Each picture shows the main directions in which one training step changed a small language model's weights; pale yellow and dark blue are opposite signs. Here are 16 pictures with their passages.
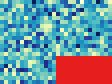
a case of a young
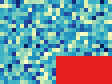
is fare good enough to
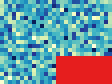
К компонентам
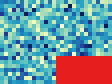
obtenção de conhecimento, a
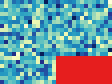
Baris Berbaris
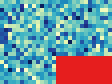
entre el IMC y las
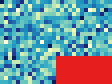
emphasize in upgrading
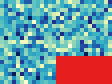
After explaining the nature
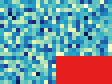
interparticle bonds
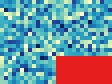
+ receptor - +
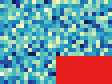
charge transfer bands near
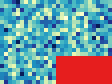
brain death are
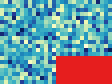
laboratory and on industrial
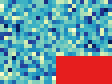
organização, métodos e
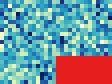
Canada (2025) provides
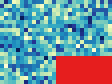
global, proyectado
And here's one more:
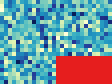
поэта, что
